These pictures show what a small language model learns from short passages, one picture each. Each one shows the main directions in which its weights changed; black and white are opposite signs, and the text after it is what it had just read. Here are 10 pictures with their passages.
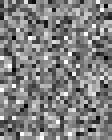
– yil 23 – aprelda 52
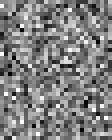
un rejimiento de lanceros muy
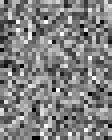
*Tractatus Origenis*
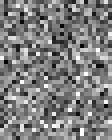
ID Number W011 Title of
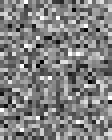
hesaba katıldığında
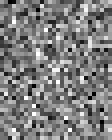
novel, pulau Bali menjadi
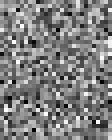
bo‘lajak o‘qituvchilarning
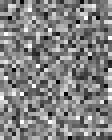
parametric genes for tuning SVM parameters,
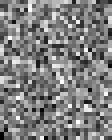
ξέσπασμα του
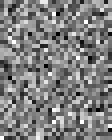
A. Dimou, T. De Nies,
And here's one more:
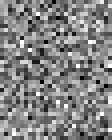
Table 6 Results of the toxicological studies
